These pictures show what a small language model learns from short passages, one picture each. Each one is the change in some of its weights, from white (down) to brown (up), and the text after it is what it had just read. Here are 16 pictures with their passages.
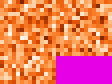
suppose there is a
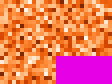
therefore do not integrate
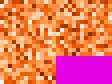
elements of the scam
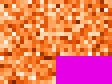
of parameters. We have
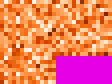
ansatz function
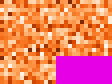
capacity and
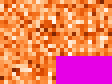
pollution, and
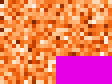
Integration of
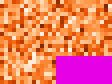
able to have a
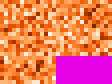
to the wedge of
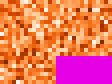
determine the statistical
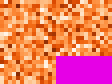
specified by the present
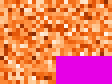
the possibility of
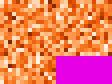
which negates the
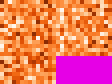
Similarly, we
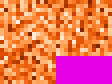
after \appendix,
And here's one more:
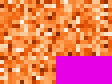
Davis equation in
